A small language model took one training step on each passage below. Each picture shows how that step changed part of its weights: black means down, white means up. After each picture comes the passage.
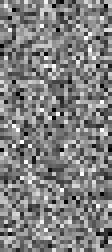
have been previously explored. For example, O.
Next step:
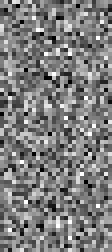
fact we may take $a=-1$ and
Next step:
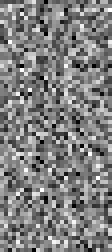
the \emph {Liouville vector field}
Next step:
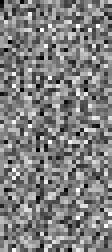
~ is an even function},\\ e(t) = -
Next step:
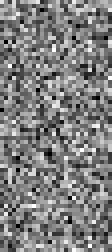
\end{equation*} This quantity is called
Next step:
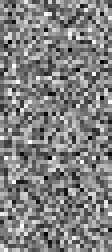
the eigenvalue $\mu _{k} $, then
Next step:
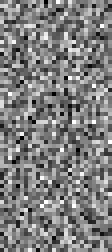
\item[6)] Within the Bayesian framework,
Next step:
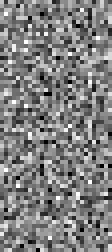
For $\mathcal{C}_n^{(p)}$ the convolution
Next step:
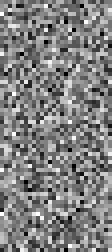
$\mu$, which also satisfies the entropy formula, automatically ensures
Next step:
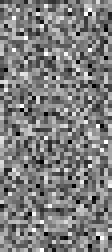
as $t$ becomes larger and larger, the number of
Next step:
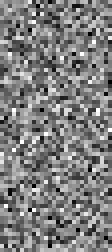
is a finite family of elements $x_{ij}\in
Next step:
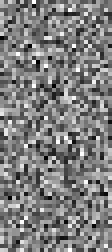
$2$ is the next value after $7$ in
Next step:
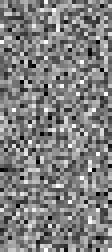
together, using the direct product, into a single action.
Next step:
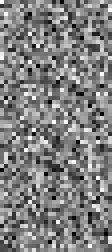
in forthcoming work. \end{Rem}
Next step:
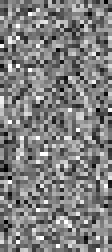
of the Introduction.) The sidelength of every small cube
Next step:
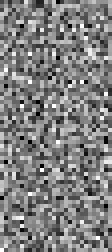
robustness, fairness)? And, how can these
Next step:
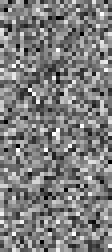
and the multiplicity of all interior knots is defined as
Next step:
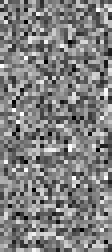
affine flows with zero topological entropy. \medskip
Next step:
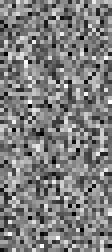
has compactly supported Cauchy data for $t=0$.
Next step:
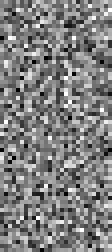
satisfying \eqref{prec2}. Therein the current
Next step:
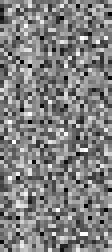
( r ) & = & \left\lbrace
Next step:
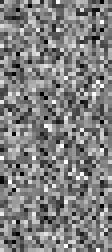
Gohberg , I. A.
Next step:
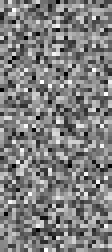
layered graph we mean a pair $\Gamma =
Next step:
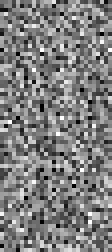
all $v\in V(G)$. Then
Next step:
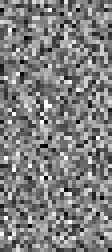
Let $\mathbf{S}$ be a relatively exact
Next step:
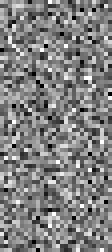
$\langle L^{n-1}\rangle
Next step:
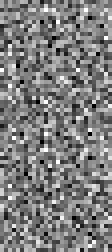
as a right inverse by (\ref{kyr4})
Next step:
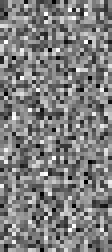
\ $z_j(t)$ may depend on
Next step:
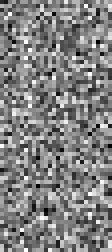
constructable.} \end{description} The full combination
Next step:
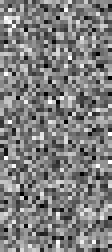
intersecting $m$. (Both $d$
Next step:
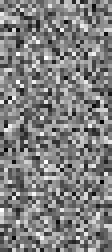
zeros of the function is not new. Its origins
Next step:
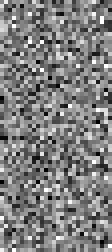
view, returning a locus as a set of points
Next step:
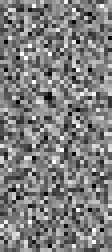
m\ . \end{equation} Those conditions in
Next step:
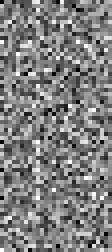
the Voronoi cell of the 5D cubic
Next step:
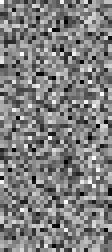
very special structure, which looks more suitable for the
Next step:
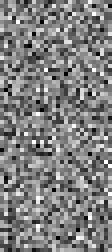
$\tld{E}$ on $\pi$ gives an
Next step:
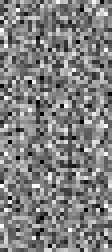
If $v<u$, we can either start
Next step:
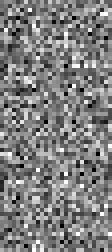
\ref{central cascade} (see
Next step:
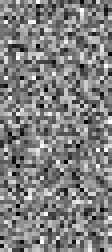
The lower bound follows from Lemma 2.1.
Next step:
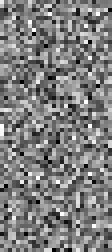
of $R(\lambda,\mu)$ is one more than
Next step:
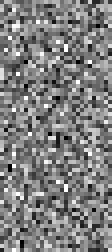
equal to some linear function in a neighborhood of $\infty$
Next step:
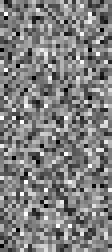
gyroscopic bases to discretize
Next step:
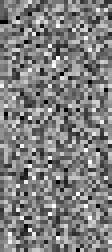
return to the general case, which leads to the conditions \[
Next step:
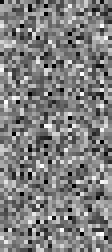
Hassan II University of Casablanca,
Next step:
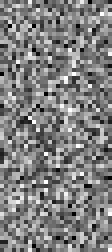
and each morphism $l \colon V \otimes W
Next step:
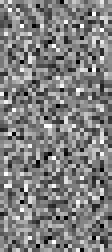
Bio-CE-HT ($r_d =
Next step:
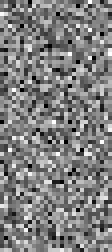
contradicts $r \in \mc{C}_{J}
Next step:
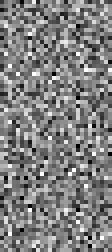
\to \sigma(d) \in K$, or
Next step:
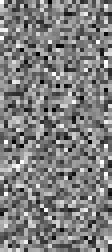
any interval $I_n$ as in
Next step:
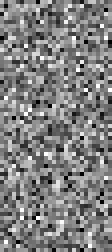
M}$. Equation \eqref{str-eq} can
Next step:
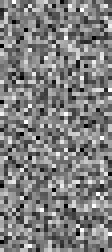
familiar $n$-th Euler numbers. Over
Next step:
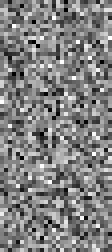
represent the additive noise. Reconstruction from scattered
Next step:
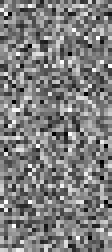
in the $\Psi_j$ set and $\otimes$
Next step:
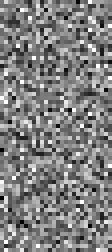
is finitely generated over $\Zp\ps{H}$
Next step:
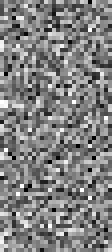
vector field defines a family of curves on $M$ satisfying
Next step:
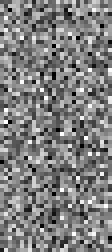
} \newcommand{\Remarks}{\noindent{\bf
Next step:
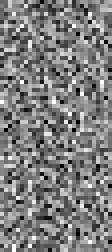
polynomial equation $y^2=f(x)$, where
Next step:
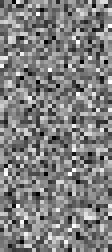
one outside neighbors in $\widehat{CW_n}$.
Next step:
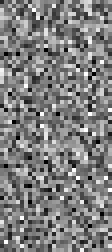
of Mathematics and Applied Statistics, University of
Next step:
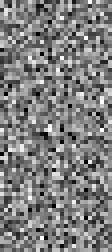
stable base locus itself -- the augmented base locus depends only
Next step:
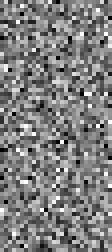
odd subsets of $\{ p_1, p_2,
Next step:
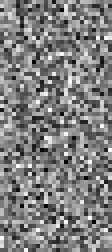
(4) we get that the number of
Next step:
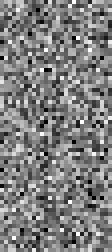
in Helium, \newblock {\it Phys.
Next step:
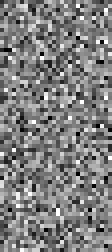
have: \[d\restriction A\times
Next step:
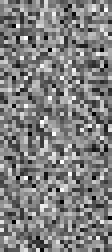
Sympos. Appl. Math.,
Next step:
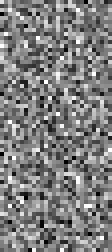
To get all conic classes it is enough to consider
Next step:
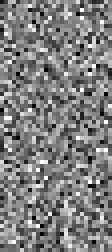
\CC \setminus \{0\}, \end{eqnarray*}
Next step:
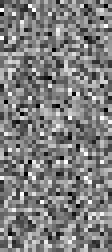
case to $\gamma(a)>1$ and
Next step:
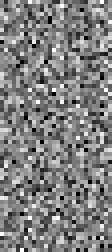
on utilising PINNs to resolve eigenvalue problems
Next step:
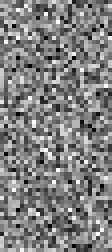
In accordance with the trick described above let
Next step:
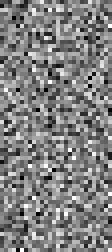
holomorphic map from $\widetilde{C}$ to $X$
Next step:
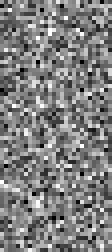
$W\subseteq Y$. Then for every closed
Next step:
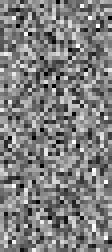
the spectrum of $D^V(t)$ is
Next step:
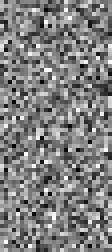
test functions]\label{def:admissible} A
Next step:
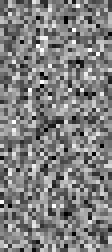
\emph{a posteriori} subcell limiting process is
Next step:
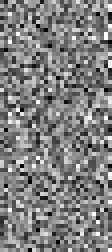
following conditions: \begin{enumerate} \item If
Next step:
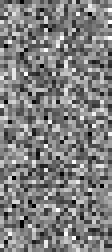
n'est ni transient en tout point,
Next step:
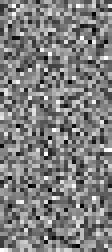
be any pair with $s(n-1)\ne
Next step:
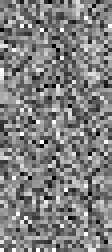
of connect sums, this involves making choices for the
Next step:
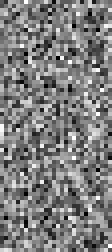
of generality, because in reality the first $d$
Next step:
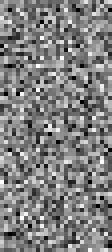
theory of Moore--Penrose
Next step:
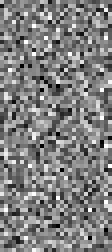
dimensionality referred to earlier. Let us try to break
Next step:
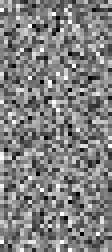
the so-called {\bf MBM classes} of type
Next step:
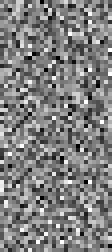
of $\{1, \ldots, 2k\}$ with blocks
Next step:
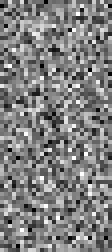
$s\geq 2$. Related results where obtained for
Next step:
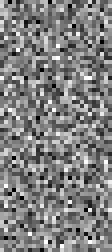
$H = A \times A^*$ constructed as follows.
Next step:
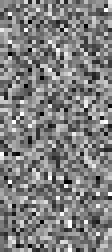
This paper is mostly a survey of two of the
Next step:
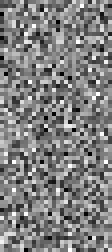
G$ is defined to be the non-empty set
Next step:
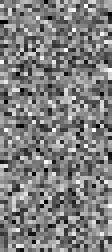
0, $$ then the condition \begin{equation}
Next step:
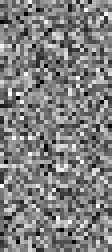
on the weight $w$, such that $$ \Vert
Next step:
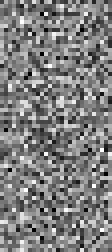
velocity $w$ and the pressure $P$ are the
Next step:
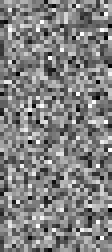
\begin{eqnarray} \frac{\partial S}{\partial
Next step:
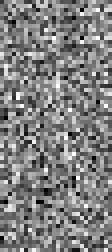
its extension to the \hj equation will be developed.
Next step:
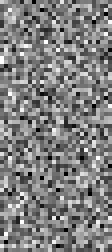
first term $H^2$ on the right hand side
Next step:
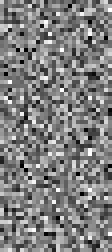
to revisit the concept of the winding number
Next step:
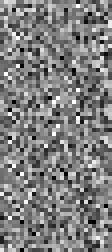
brane-world cosmological models, {\it
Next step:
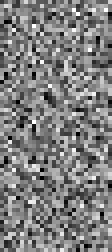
\biggr] \end{eqnarray*} and
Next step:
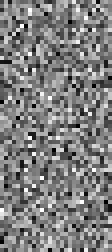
set of vertices which have not been exposed by the branching
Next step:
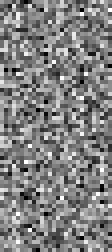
Outside the scope of the MCF
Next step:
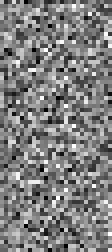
arc length, while the unit normal points in the direction of
